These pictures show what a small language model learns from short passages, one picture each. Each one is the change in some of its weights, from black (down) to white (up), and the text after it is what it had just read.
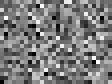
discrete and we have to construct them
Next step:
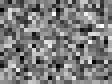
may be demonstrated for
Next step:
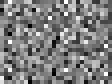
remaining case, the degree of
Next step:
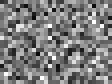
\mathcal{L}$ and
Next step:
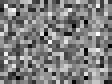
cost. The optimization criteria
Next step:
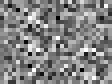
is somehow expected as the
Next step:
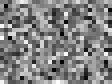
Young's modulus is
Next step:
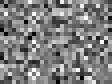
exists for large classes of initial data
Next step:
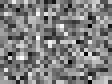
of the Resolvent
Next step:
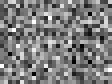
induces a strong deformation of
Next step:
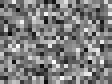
of Mathematics and Computer
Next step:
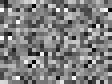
\caption{A minimal grid diagram
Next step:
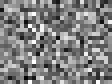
we will present our framework and main
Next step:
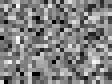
to prove the theorems. The
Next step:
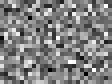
group then $\overline G\cong
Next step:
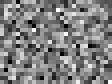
induced subgraphs, as shown
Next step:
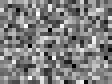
A pattern of the
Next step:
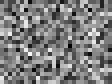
method. And we shall construct
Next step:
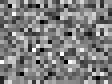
is by strong induction. First,
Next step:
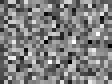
and at least 7. Thus
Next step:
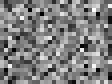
\end{eqnarray*} This norm
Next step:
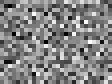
a short discussion concerning this
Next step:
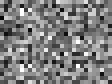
CDGK23}. The
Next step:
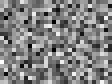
show that $\sum_{k
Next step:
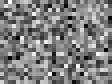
RHS of this expression is
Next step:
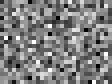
is well known that the space
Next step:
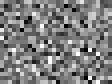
the precision lattice is split
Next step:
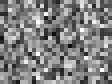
higher order in space and time can
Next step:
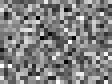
holomorphic line bundle $H \to
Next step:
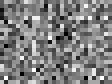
their $k$-morphism
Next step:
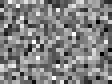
a topological state model, we
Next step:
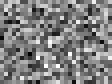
reduced to showing that for a
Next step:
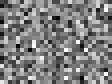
The easiest example of a rational
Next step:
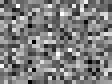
boundary of a set $E
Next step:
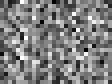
this contribution, we propose
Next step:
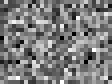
bijection. Thus it must either
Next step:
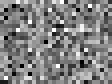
a more ambitious
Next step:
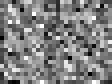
are considered as optimization variables.
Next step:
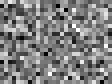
expansive history of
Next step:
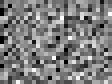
proof relies on two
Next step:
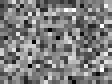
on $\mathscr{P}$ and
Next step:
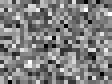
Thus by \cite[Cor
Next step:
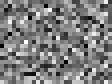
$\mathcal A$. The operator ideal
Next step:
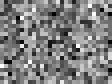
Obviously, we can
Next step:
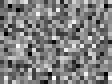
the hovering vertices which are
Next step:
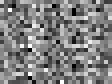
3-contact structures.
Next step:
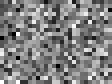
multiplicity} of $Y$ at
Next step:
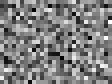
{\em per se}, will allow
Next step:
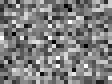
constant $c_d$ such
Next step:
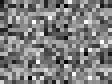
in fewer iterations. However,
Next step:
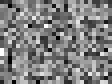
start the proof of Theorem
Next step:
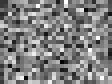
R^n$, from Lemma 3
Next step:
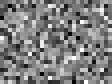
$W_i$, and by
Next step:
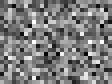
with tensor cross interpolation.
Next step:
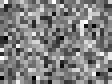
can do is to hope
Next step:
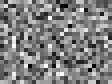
eliminate the diffusion
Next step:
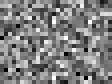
that laws are changeable with
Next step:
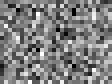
2. In the latter case,
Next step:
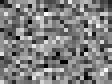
between the Lagrangian coordinate system and the
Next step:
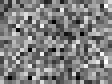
property} $(M_k)$
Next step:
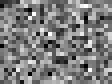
We emphasize here that since
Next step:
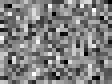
number of desired points is, the
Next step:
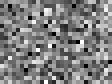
obtain an inclusion $\hat j:
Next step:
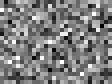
that come to one's
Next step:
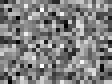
For abbreviation we further
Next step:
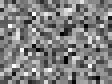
study such problems, this paper
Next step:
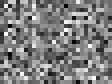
- invariant, then they defined by
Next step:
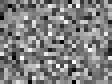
$I_n$ is a
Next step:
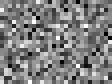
have \begin{eqnarray*}
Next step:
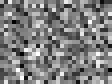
with finite-dimensional covariates
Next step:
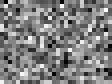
-- condition $\cS$. It
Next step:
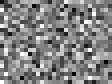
Such a limit distribution is called
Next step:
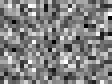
introduce new singularity-free
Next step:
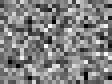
conclude that the following cohomological
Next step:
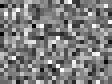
involves a collision
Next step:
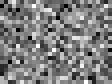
$G(\mathbf m)$ in
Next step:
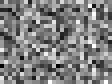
In this note we shall prove the
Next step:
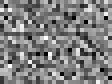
\epf \se{\bf
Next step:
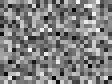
and momenta.
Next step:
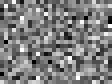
identity of group $H$. Consider
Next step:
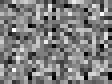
node of the base grid, that
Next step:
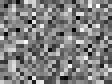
methods} Algebraic methods have
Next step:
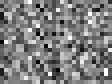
coherent structures in dynamical
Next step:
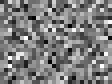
\in {\mathcal C}$, one
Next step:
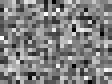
functions of a curve over a number
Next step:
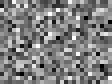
that $a \neq b$.
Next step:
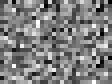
hyperbolic problems. application to
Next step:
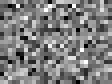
$p>0.$ Assume that
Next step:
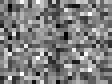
who missed the second
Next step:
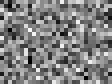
This motivates the studying
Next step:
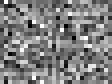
as necessary with the isomorphism between the
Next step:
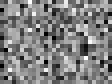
plane curve singularity $C$
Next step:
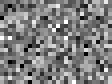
$D_i \subset
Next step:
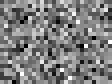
Thus, we can substitute
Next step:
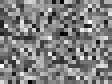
ergodicity of a
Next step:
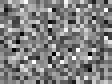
(\ref{ftg}) is
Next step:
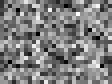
16$ and the solutions are uniform
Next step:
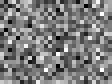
condition with respect to $A$
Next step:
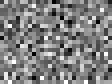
\ref{lemma2} and
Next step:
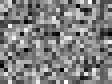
stability conjecture \\ $\,$ \\
